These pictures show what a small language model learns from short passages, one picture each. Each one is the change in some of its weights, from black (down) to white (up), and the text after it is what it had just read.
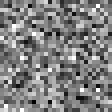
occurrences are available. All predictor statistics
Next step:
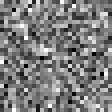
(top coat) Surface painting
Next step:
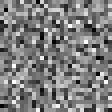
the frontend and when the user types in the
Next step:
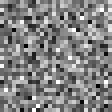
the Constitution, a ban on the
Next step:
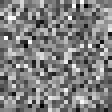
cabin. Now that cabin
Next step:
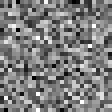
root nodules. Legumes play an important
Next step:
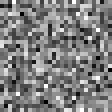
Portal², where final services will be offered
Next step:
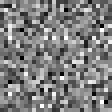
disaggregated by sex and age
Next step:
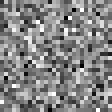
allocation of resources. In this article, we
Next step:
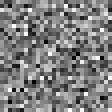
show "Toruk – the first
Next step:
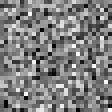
Initial VLDL 14.87 ±
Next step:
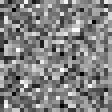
for the balanced network model Here are reported the
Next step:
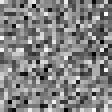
the Polish scientist Okon noted,
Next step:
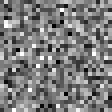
five minutes and then left overnight.
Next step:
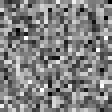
in fostering the well-being of employees
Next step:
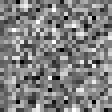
*IEEE Trans. Geosci.
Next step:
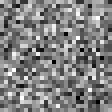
\times \text{Stroke
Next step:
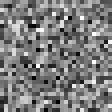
the result as the association rules. According to
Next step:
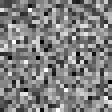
have failed their autumn semester,
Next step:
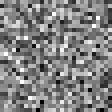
Course Estimate Fig. 7
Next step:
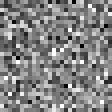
will create a bottlenecking
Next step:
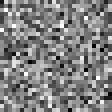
visible. Both sexes look alike throughout the
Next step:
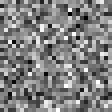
Accelerating Data Engineering Pipelines, which
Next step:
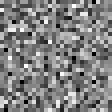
can be turned into one big digital polling
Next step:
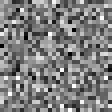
by Knochel has shown that
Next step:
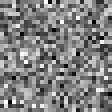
constraints will be derived for receive arrays.
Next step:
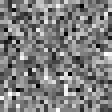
of context-specific approaches. In other words,
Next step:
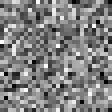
Keywords: Dengue,
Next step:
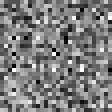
in human society, it is also the basis of
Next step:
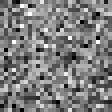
pre-Christian animistic worldview is
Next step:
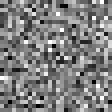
vivo* to form scaffolds in
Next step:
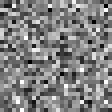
may assist with maintaining motivation. In addition,
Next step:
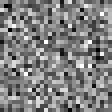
also for their CNS activity. An
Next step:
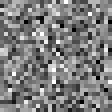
model of scientific calculator which is
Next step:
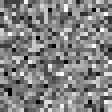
in both clinical and non-clinical contexts.
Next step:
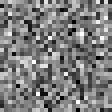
previous research has generally addressed behavioural biases,
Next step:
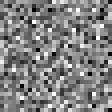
been reported. Therefore, we will present impact and
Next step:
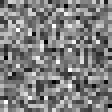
larger studies in top journals. As
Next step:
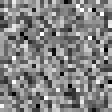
energy sources for fish. The activity of
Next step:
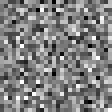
as incorrectly read words, omission
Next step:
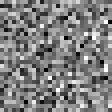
New York art world around the same time in the
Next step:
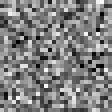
datasets to substantially improve geological maps
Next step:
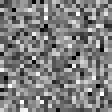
and a centric basal appendage
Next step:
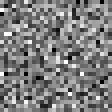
are associated with more positive parent-child
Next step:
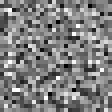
participants, the majority were in the second grade
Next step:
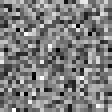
time, maximum yields of products, simple workup
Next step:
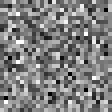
subject to restrictions applicable during their development,
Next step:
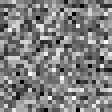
10,000$) until we yield a
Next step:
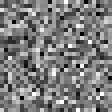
can develop software / applications based on digital technologies.
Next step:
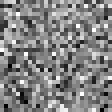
90 seconds, followed by washing the
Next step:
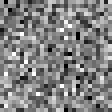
open interactions among and between several different actors
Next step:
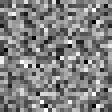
community. Accessibility. The easy access to
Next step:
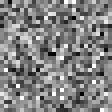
including lighting simulation and feasibility studies, was
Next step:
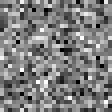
others. Otoliths are thick and
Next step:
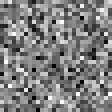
a broad term for manual therapy techniques applied by
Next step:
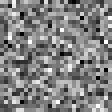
allelopathic interactions and exert inhibitory
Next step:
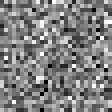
long-term antidepressant medication reduces
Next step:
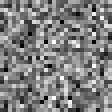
knowledge and skills to actively engage in the research and
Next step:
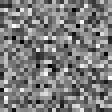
followed by different letters, they differ from each
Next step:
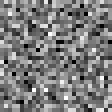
irreversible change in the magnetic properties after
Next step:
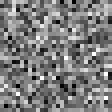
class of smartphone malware that uses
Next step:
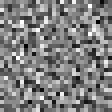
the appreciation of the practice of chemical
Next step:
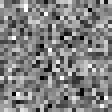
extra hardware memory resources to work successfully. This
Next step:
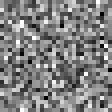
the Chinese language may partly explain why
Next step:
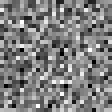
the philosophy of open access journal and along with its
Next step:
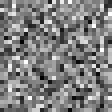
communication range reduces significantly in a forest environment, where
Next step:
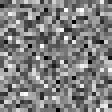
Phu Nhuan District,
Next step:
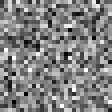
Rahman & Rashid, 2022).
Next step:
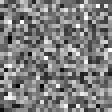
to the undamaged strength using vascular
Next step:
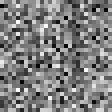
4 WIDTH IN BITS 2
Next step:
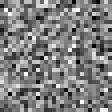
4. Data collection processes One of the main systems
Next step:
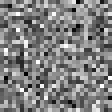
9 experimental days for further analysis, as shown in
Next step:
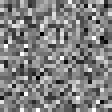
the figured fossil is available on
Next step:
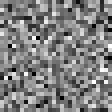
the formation of large area, and uniform layer.
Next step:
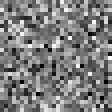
the ease of detecting hazards,
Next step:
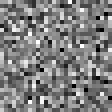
a TCP connection. To fetch
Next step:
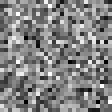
23.12 Ether Extract (%)
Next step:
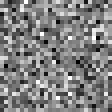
for admission and career start. 2. For
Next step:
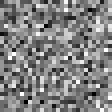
ADC/DAC - Dynamic signal processing
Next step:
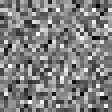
knowledge can perform as a knowledge base for different
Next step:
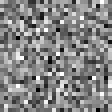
an institutionalisation process as a two-step
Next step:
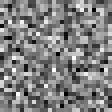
the support from the school and family. It is
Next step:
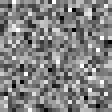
creating greater competitiveness. B&H cannot apply
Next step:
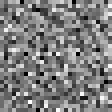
rotational speeds, and maintenance free operation
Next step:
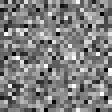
TEST SEM test typically refers to
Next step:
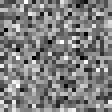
on Computers in Education (SIIE),
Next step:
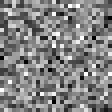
secondary school due to weak foundational understanding.
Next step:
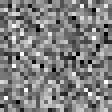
affected store shopping, especially during the
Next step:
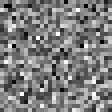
also increased the profitability of the banks. The
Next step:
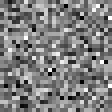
of this may be utilized in interpreting JF
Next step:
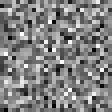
total of 16 bat species were recorded within the
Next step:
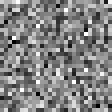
testing results (satisfaction) C.
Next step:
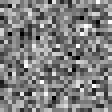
evidence-informed strategies to recruit
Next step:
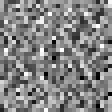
Violation Fix Fix and Fix
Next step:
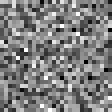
archaeological excavations, the article
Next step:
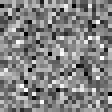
bacterial suspension was adjusted to 0.5
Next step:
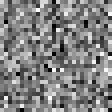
INSTITUTO NACIONAL DE
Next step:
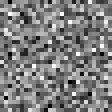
system will work and help people in contacting the
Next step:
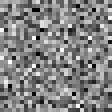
important grain legume gained worldwide economic importance
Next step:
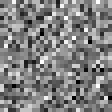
PROBLEM? FAIR Digital Object
